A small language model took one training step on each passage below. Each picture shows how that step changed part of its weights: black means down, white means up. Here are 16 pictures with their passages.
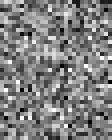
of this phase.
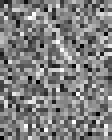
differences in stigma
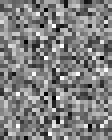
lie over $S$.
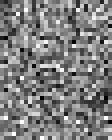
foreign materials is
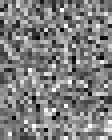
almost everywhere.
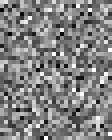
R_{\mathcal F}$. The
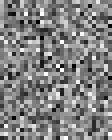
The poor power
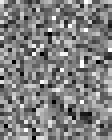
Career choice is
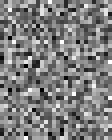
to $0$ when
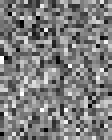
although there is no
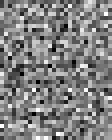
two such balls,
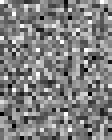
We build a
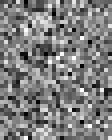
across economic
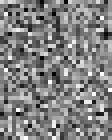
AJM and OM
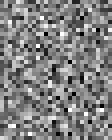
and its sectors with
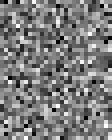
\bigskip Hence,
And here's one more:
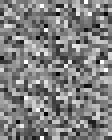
challenge is not
